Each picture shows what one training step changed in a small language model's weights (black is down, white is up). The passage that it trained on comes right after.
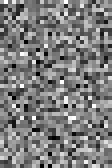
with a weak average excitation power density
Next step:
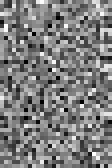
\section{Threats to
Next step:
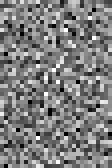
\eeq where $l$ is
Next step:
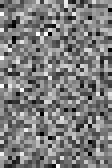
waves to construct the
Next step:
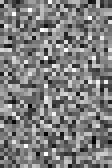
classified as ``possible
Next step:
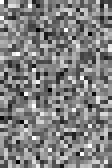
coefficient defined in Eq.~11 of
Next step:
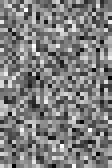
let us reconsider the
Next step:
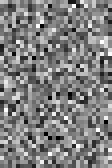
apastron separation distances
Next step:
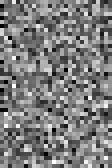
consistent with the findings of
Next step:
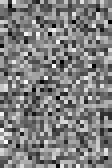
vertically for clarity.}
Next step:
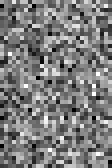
hereafter, interacting
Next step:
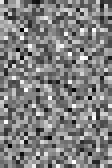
fluid perturbations cannot be
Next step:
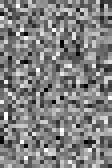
Марсос доктор
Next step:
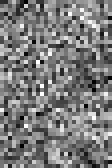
иностранного языка
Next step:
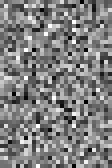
maquinaria propia y
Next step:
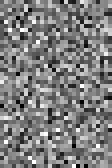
Bentonit 10% li +
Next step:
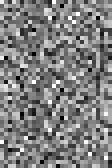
corresponding cross section can be expressed
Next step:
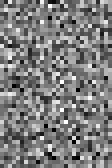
prevederile lex
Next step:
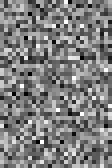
pavimento se localiza na
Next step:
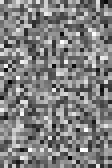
Intelligence} engine
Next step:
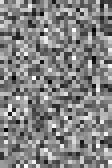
dataset used in evaluation.}
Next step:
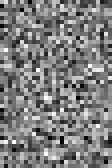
a classical computer, or even have
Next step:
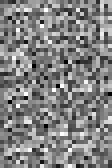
International journal of
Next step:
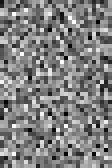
Volksverisses aus den
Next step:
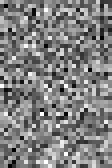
we model the flow in a segment
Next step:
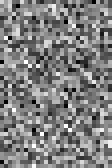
indirectement à travers
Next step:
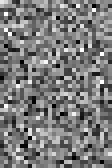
un altro dei grandi
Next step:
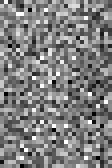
але міграції
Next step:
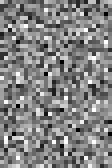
where the $X$ road and
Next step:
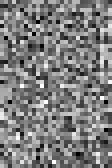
\ref{model}, we
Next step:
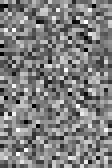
the main text, we assume
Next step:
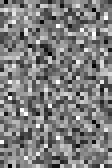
numbers (indirectly
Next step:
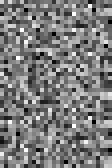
hukum juga
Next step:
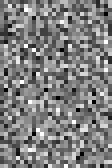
parce que du coup en
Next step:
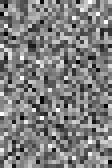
soladigan gormon
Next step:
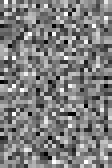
of the key results of this study.
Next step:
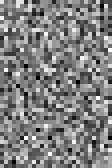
dataset, and thus can be used
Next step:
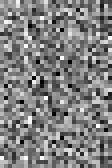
testing dataset. Similar
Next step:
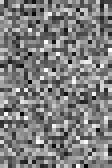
was discovered in thin
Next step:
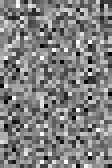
ambos discursos se han
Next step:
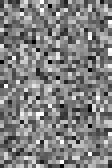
is to describe the protocols
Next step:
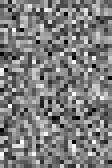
the unitary constraint.
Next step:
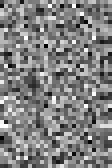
изменение по сезонам
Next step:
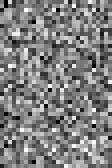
va to‘g‘ri
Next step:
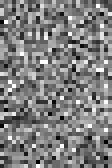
and soliton equations with self consistent
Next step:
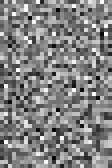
– вимірювачів
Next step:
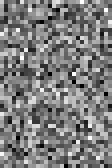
diarrhea | None
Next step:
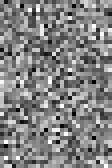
Jones (2013) quién
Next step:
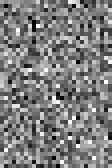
apatito, o bien
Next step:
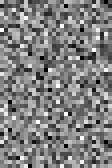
finding paths between
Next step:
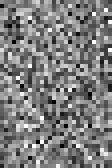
subdivides the selected cell
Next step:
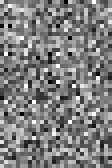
impossible to claim
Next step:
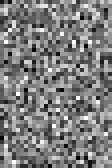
informației și
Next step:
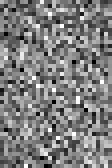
in variables not systematic, is
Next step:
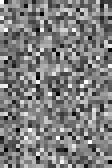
state is precisely the
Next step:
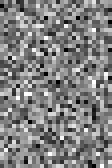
$B$ and the frame elements
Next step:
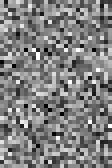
coordinate system used is singular.
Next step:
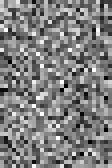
effect which we estimate from
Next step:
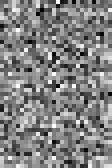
y Nacional de Educación
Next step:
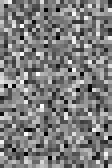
Airfoil | Ice
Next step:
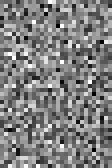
wallet that collects the
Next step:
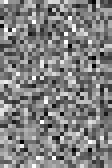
plays an important role of
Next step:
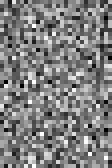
can be obtained from the affine
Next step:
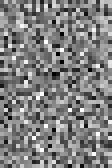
and allow experiments to be
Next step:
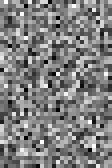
між типом
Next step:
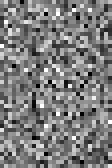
ve nübüvvet
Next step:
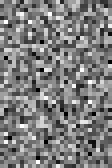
data driven approach to characterize
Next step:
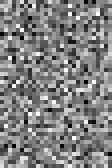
In this paper, the WDW
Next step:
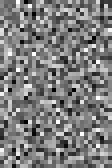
de cada interacci\'on a
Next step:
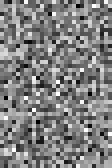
GaAs bilayer
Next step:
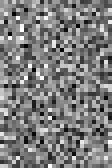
seu primeiro livro
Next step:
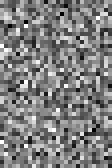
ook op voor de
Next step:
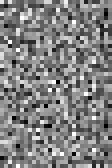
'Curing for Concrete
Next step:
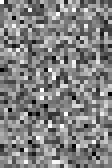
figure 2, Avatars
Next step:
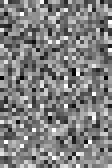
is oriented at angle
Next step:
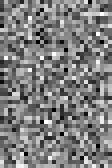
the commitment and for
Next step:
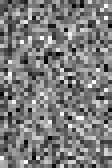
nm) ionizes the
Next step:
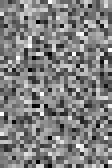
metallic-like behavior to the
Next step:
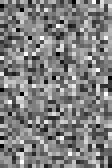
generation, the so-called
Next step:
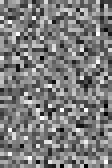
conditioned on the transmitted photon
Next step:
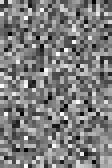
require significant processing to enhance
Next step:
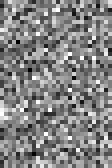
Asociación de Pedagogos de
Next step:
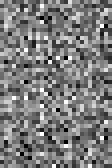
pihak Jurusan dalam
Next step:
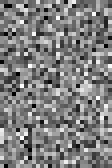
Tesla. Thus we see that
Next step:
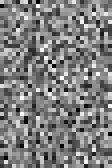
présenter une
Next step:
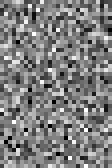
e Sociedade). Universidade
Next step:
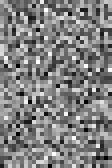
R} \circ {\cal
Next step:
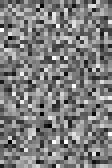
expression for extracting the spin
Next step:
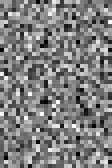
han ido situándose
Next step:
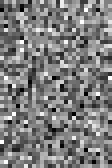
compact, so for any possible
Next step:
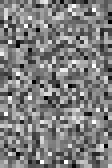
Ansatz; er
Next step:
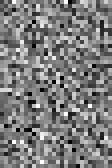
fue que se generó este
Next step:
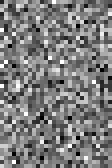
changes in motor load
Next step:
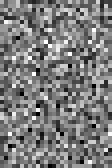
valid correction with the correct
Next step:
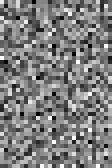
muallif tomonidan
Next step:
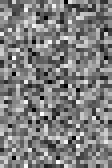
12 m\\ Height of the
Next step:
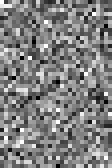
instrumentación según el
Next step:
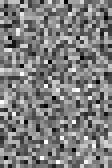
additional constraints on the packing
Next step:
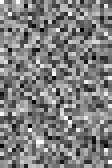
black hole. In the next
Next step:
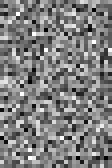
exposição ao sol é uma
